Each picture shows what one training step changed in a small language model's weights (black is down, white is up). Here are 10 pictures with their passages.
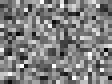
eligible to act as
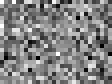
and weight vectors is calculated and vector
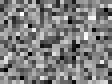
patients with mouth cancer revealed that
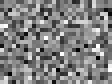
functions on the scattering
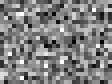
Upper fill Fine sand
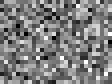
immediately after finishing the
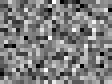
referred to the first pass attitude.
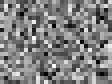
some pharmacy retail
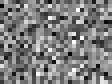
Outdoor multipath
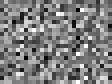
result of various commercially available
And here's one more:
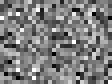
analysis I : Investigation R
